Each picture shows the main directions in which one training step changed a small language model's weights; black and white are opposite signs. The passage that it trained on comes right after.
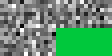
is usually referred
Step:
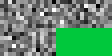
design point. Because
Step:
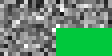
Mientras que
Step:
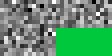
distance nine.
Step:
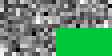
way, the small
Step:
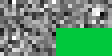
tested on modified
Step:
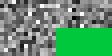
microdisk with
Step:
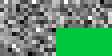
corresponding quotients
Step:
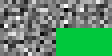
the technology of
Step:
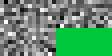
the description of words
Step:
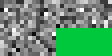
while its quality,
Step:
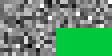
as obras
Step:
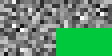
to a morphism between
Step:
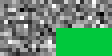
, densely
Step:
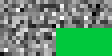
either becomes singular at
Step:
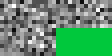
is zero where defined
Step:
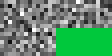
double curl by
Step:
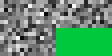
determined by the
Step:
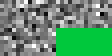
Discovered with
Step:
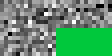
knowledge of the
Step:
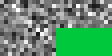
la scène
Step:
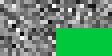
interna, por
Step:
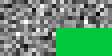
iterated tangent
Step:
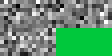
va magnit
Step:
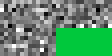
this approach is an
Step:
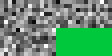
Markov constant and
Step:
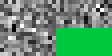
into a redefinition
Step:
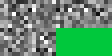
particle. One only
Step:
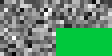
corpus –
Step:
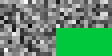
Compton scattering at
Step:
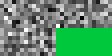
Desse modo,
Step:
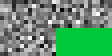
dynamical systems.
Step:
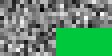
even true for each
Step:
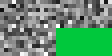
Hal ini
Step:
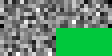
which lies an embedded
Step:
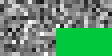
Although our
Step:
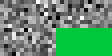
dimensionless. A
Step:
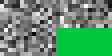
de ensino,
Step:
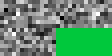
mechanics is independent
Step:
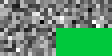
de economische
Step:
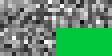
va umumiy
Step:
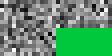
gar keine
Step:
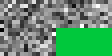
La ciencia en
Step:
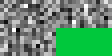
significativas con
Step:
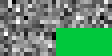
of {\it stable
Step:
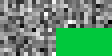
that for any
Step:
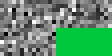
\int dk
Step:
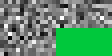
the effect of
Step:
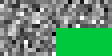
a finalidade de
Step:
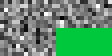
У меня
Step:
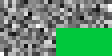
An {\it
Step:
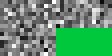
universe, by
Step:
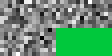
boundary for both of
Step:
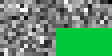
Transformation. New
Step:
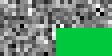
to show that a
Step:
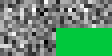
existing literature. To
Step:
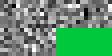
be obtained as described
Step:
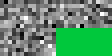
now consider all plus
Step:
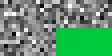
in free field theory
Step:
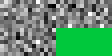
se traduit
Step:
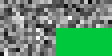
In order to establish
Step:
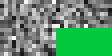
one can immediately
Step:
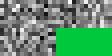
$i$ is
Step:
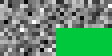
Revista de
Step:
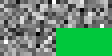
se emplea
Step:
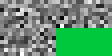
the use of some
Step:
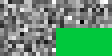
can see that it
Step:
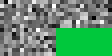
is released
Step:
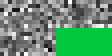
diameter and measure
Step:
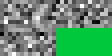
ont vus et
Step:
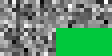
b]$ and
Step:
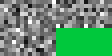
European Union
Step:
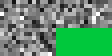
force model used for
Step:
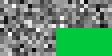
is small compared to
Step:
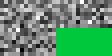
is a upper symbol
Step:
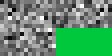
tutum ve
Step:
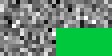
a piaci
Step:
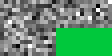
as in the
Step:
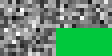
for establishing convergence
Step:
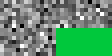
to its mass,
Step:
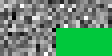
\partial s'}
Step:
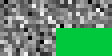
to transform an
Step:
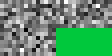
is at the near
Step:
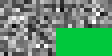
provided the coefficients of
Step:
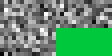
about convergence and
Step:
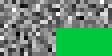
la nota
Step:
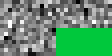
containers. These
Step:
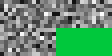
Then, for each
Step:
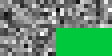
we set 4
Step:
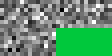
average density of the
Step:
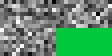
für die
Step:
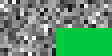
design a driven
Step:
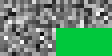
evident in the
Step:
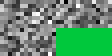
de personas que
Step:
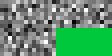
systems. One of
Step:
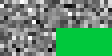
families. This
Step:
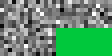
different jet power
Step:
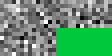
mainlobe to
